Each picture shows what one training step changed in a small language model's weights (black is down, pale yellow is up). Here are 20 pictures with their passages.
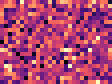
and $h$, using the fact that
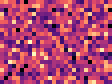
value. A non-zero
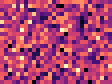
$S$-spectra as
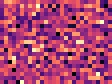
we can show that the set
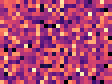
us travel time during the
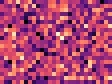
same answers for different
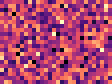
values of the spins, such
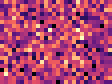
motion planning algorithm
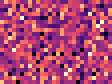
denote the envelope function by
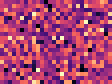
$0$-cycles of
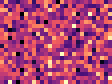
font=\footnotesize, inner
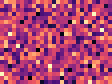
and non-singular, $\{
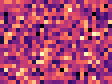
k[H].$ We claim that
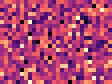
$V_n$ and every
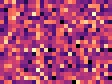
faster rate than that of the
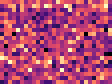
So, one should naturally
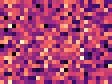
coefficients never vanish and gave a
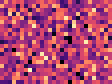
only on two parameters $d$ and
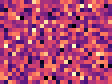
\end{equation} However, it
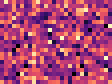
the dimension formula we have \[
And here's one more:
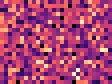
larger the relative errors
